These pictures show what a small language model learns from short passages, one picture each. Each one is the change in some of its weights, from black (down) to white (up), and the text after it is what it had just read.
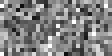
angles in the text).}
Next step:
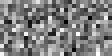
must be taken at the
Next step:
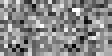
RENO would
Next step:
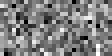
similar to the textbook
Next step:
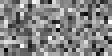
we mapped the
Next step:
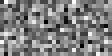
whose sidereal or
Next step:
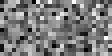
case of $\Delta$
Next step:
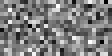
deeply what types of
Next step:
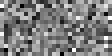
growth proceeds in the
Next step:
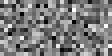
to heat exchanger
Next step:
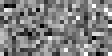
indicators, we observe
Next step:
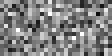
by the low-energy
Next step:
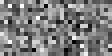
their behavior can be seen
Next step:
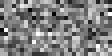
spectra (see their
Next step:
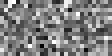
sources of lateral
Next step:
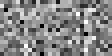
class of stochastic methods that
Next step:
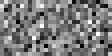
$u$ for the
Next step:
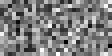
the flux tube always
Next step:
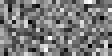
dynamics starts at
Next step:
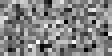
\infty$, in practice
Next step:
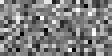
that lies in the pair
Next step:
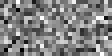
has been found during
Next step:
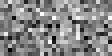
(c) The
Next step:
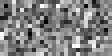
Given that the election
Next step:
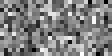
yields high-order
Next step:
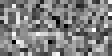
slow continued fraction
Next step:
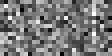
unitarily separable left
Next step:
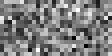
measure. Recall first that
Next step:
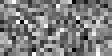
fundamental step for the realization
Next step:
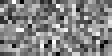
can be described as being
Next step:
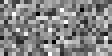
of isolated pulsars
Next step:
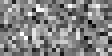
(there is a certain
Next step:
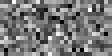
interaction, leading to an
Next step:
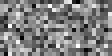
viewed as having fixed starting
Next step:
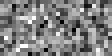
the strategies on whether they
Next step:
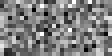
\Lambda$ in
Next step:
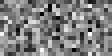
the contribution of Teide
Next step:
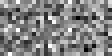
\sqrt{ \Sigma
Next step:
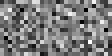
effectively subtracts a
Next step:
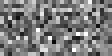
time dependent potentials.
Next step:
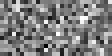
provide conclusive evidence
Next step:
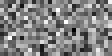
the proposed optimisation algorithm
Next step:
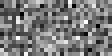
semantic similarity
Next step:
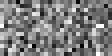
not belong to the class
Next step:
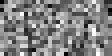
proportions of the four
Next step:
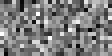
when dealing with problem
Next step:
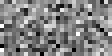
To summarize, the
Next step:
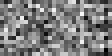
and lower central series}
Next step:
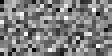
players of coalition
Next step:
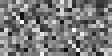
and the eigenfunction
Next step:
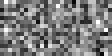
the electric and magnetic field
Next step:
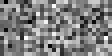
of future work will be
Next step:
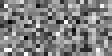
the outer bars include
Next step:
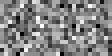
few years, the
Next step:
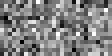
if the action is free
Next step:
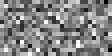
$, though these spaces are
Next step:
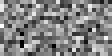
tests below, but not
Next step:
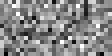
answer is the statistical
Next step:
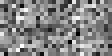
towards giving efficient optimization algorithms
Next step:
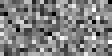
for some isometric
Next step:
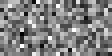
the size of one
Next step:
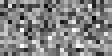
therein). In
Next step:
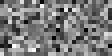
size $\Delta t=
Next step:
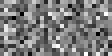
high-resolution and
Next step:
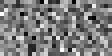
nilpotent upper
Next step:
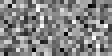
challenge is the presence
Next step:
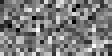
other way in all
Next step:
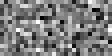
V_\theta$ be
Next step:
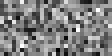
argument. We know that
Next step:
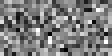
sufficiently small. Using
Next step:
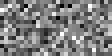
and Chen,
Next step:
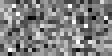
In the latter integral we
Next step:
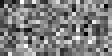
that although condition $\alpha
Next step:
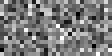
X-ray band;
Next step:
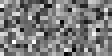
be as in the
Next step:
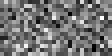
institute and author)
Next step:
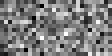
a family of cyclic
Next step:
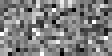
with the unboundedness
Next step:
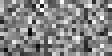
1. Based on
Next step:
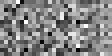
hybrid approach allows to
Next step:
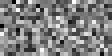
the TeV energy
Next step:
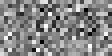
classes (Brick
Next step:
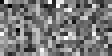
the equator in the
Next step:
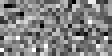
effect devices, such
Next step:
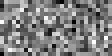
any conic open set
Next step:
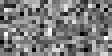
case, then each factor
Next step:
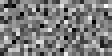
pairs, which have been
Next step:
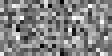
similar phenomenon holds also for
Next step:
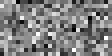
constants for an associative
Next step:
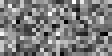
incurred by the
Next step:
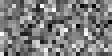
construct the Bloch
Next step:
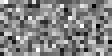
study conducted CV
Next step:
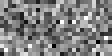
value with arbitrary accuracy.
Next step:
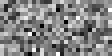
detection methods, namely:
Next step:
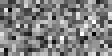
be achieved at these
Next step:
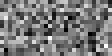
on a density operator.
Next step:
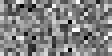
nominal size
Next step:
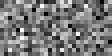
$\omega$ and
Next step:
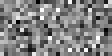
one giving the hyperbolic structure
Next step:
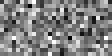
factors that might lead to
